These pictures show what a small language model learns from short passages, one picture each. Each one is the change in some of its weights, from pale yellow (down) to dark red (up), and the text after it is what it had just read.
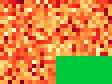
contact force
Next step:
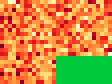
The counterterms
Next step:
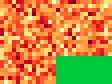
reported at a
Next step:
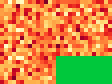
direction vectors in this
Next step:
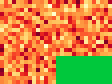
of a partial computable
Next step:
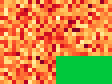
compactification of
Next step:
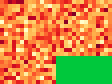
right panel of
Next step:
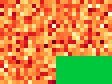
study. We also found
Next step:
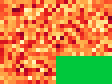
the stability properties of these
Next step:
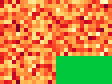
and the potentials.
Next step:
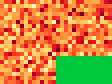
choose a suitable
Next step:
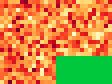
provided a large scale
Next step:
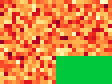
find large numbers of low
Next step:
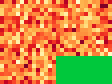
a cut on the
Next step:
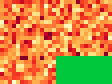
plateaus, since
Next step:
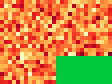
angle $\theta$ and
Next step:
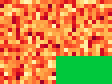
X is a complete and
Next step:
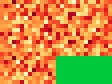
functions that depend only on the
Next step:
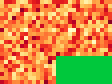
is why $N$
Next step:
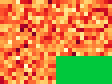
inhomogeneous parameters
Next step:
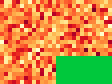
The Hamiltonian
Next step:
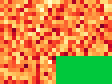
assumed slowly
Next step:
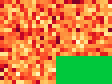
an image of an
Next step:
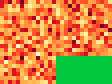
of exponential type at
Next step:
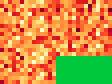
\end{eqnarray*} which
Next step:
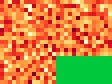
no structure to a representation
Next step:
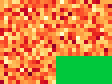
the interstellar
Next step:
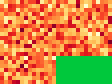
$k$ independent
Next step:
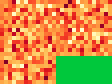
be driven by a
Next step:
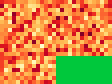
have followed this approach because
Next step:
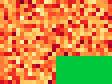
than the former one.
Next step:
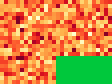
a discrete number of
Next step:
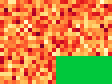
estimate pessimistic
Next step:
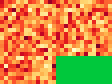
as profile maximum
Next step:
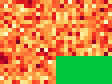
tool for gaining
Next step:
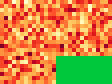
n$, we must consider
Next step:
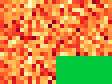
so $z \xce
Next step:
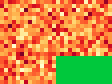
them though the analysis
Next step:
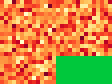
given population the
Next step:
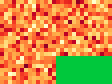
$$ is called the
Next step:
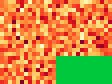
is unique if the pair
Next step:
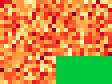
it was proved in
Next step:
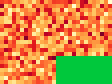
computational complexity
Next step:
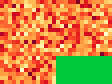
well as interactions for
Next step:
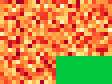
independent of $g$
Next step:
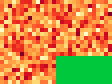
$S_m$. Then
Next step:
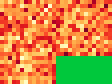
involves integrating
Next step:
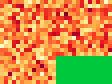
is satisfied. \\ It
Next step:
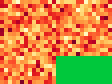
further events then
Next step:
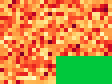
Be metal, as
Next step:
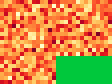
their Taylor
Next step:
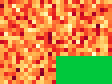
background corresponds
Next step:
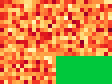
to leverage data
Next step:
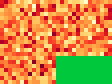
\approx 1$,
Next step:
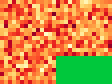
and one modified
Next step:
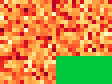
STFT of
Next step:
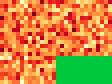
follows as a natural
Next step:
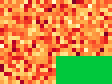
will become clear
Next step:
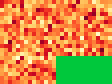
for $j\geq
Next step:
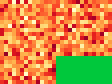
Take the standard
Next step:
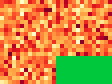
We take sequences
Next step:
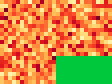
This contradicts to
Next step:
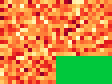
We fit several
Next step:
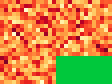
Nodes can leave
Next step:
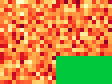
of unit vectors
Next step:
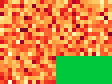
difference between the localized
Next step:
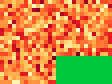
is controlled.
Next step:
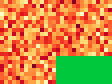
through SF processes.
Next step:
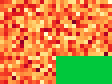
requests so that the
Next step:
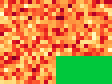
sufficient to provide the
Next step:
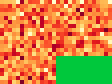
$i$ edges to
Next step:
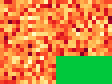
an $n \times
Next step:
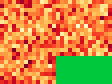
the gas near the
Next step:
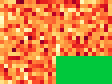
ghost bubble
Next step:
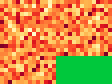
because, as we stated
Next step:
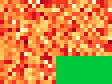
Note however, that
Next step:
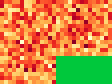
exchange interaction
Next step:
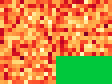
demonstrate the general
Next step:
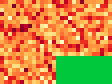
course, for
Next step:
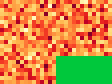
DOE Grant
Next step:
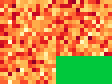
respectively. In this work we
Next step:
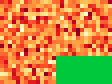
of polyhedra in
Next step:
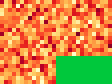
a special curve on
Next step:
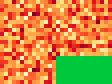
rotation appear only
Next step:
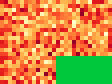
to the Interpolation
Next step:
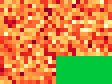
is deeper) and
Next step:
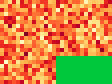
them) implies this
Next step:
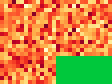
only be considered as an
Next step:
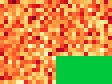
the system. \item
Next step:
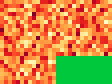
associahedra as
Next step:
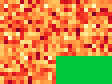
of Zhejiang
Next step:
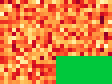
being inspired
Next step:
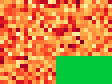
of the first kind.
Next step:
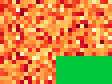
borrow from the
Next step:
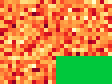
prove (3), note
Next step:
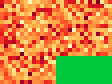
and other applications of
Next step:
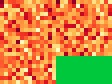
sampling method based
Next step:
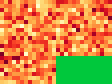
condensate cannot
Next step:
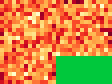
remove any of these
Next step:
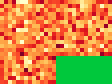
to {\it locally
